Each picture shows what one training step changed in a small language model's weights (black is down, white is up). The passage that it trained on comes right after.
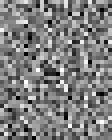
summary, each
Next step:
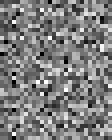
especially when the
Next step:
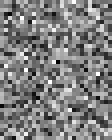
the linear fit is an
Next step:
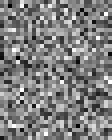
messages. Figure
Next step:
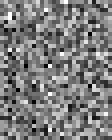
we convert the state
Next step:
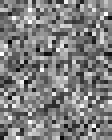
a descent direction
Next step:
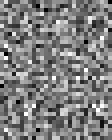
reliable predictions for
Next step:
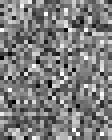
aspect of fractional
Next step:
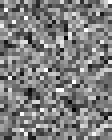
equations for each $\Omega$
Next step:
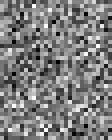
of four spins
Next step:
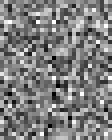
the well known formula
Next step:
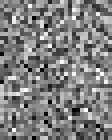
This shows that the products
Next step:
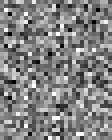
general situation where
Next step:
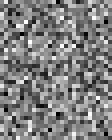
the DG Lie algebra
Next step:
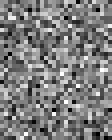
the model-independent
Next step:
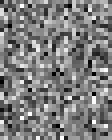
\frac 12 \sum
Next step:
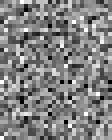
evolution. Thus,
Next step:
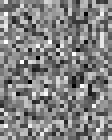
and other key parameters
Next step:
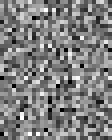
cone angles
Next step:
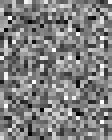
incorporating both
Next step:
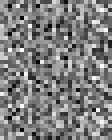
valuable conversations.
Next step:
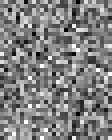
The conservation error
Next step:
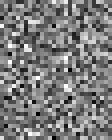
them problematic for
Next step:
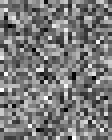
all functions $F$ in
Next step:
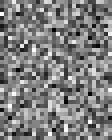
TSM (Figure
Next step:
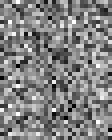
electron energy distributions.
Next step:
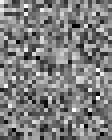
so that the number of
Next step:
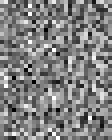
many application
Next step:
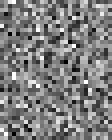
employed to
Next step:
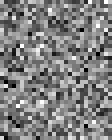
reflective mode
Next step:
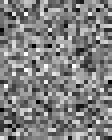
where the coherent domain
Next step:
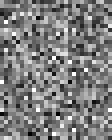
were calibrated to
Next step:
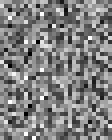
new non-parametric
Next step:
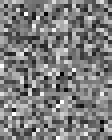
the last expansion
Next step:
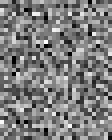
thus, the overall
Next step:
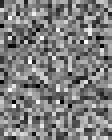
law of large numbers
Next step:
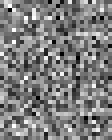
an open interval
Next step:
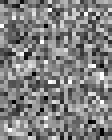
a sequence of positive real
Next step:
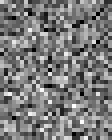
does not contain any of the
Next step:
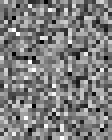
range of possible projected
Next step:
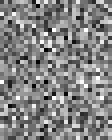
interaction given the sequence of
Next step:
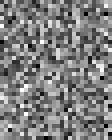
even with $m\geq
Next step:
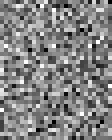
ensures that only
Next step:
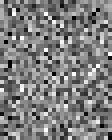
natural dynamics to
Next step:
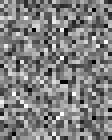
map commutes with the
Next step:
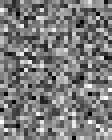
the order of that of a
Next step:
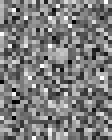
\end{theorem} This
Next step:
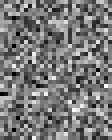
of the proof of Proposition
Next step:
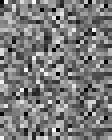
are dictated by
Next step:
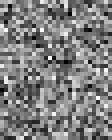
the variables are set to
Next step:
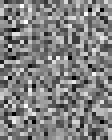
collider processes
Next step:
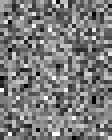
Y$ is said
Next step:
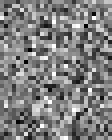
usually will be a
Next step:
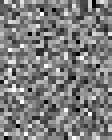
can't rotate
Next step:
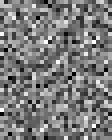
Let $G$ be a
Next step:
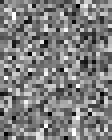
intensity can be
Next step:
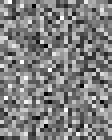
some classical tests
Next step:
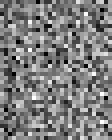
In reality, we
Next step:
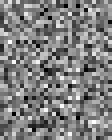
Leto, C., et
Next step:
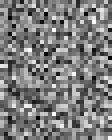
our identities to
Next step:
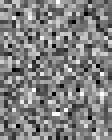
Others Laser
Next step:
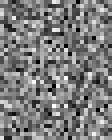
derives the formula
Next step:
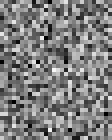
estimation of the
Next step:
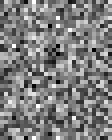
as modules for
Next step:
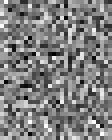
finitely many values
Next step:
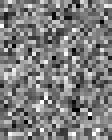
is chosen to be
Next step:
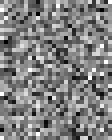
sufficient to ensure
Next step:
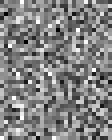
subsequent interates
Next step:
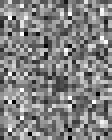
dynamical system. The
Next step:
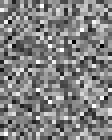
changes rapidly
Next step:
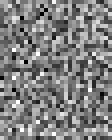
et al., as noted
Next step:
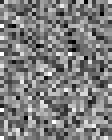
particle excitations of
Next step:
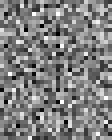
backwards in
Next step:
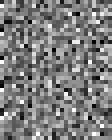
\times\cdots \times
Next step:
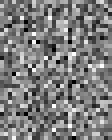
\quad n_l =
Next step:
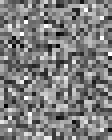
the people who
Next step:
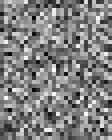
accretion phase for
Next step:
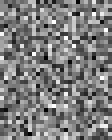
\begin{proof} Let
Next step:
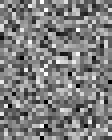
have investigated
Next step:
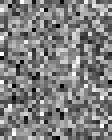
embeddings produce
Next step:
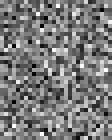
of the way the
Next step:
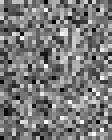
seem superficially
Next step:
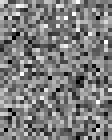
from the requirement of
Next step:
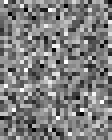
we omit the
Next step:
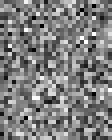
operating day,
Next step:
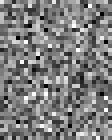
and their geometric
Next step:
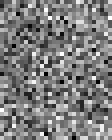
of the uncertain
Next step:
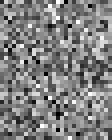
work is a consideration of
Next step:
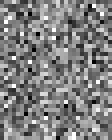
strongly connected at
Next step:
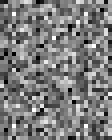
reproduced in the
